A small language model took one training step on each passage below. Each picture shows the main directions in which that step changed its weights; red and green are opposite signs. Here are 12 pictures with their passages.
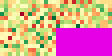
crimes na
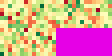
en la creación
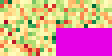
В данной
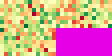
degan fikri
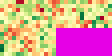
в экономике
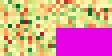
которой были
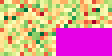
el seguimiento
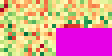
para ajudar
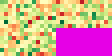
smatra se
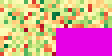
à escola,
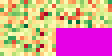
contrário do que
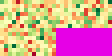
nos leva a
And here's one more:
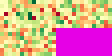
es decir
